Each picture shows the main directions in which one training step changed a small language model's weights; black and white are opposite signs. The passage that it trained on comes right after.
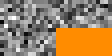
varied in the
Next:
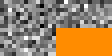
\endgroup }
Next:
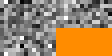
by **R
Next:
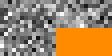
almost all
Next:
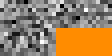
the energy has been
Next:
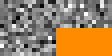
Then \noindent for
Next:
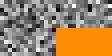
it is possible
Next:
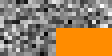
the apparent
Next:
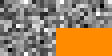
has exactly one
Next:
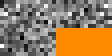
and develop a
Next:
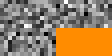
one defines
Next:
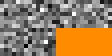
existence and
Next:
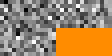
material maps
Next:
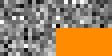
periods or two
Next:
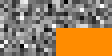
sets that contain
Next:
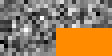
$P$ has
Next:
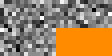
ideal of
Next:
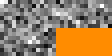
list of
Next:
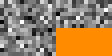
other monomial
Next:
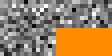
the intergral
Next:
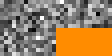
$K$ is
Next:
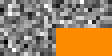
the notation
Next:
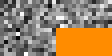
following I have
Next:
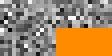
of parasitic
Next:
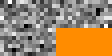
bound on the
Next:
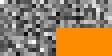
of invariant
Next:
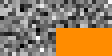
and BCH
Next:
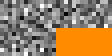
in shared
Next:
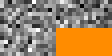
was found out to
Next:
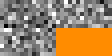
between early
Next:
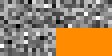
depending on state
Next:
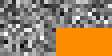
could work in
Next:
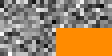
is a bounded
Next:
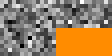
the severity
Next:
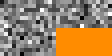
un groupe
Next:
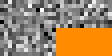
The importance is
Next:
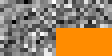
the Vitali
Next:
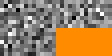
In this example,
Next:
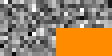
\] The
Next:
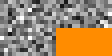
12 through
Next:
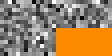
possible to develop
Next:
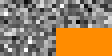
be taken
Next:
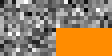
can be produced
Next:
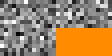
the standard its
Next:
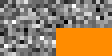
the power
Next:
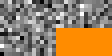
change in
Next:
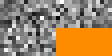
$p$ and
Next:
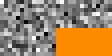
topology of
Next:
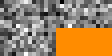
has complex dimension
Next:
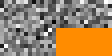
is well known
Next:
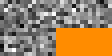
for the proof of
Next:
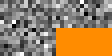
It now follows from
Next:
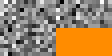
get a
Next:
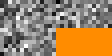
heel of
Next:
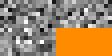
and further assume
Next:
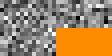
For a known
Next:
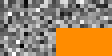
operating at the
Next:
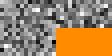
LA in
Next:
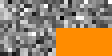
whether to
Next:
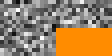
the periodontal
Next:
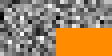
integration methods to
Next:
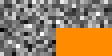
complexity of
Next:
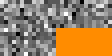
given local generating
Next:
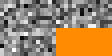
in Web
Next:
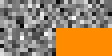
of productive
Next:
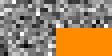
tree, and
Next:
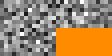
and further
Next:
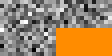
expense of
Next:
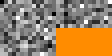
of significance.
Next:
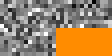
There are no
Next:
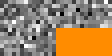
the findings
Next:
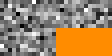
for physically
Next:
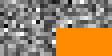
the ways we
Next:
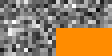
the introduced
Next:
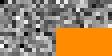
of DEC
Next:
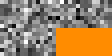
g) in
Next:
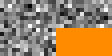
corresponding author.
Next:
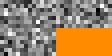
be designed to
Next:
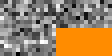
that has been
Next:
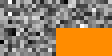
product are equal
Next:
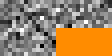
$S \subset
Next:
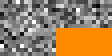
all day
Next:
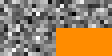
a circular
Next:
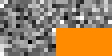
as above, there
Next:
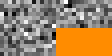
functional data
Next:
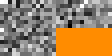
areas of
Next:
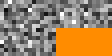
for time series
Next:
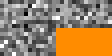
The key point
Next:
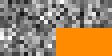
let $n$
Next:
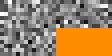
analog to the
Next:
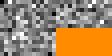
of classes of
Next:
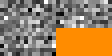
Aamri and
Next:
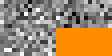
U1 and
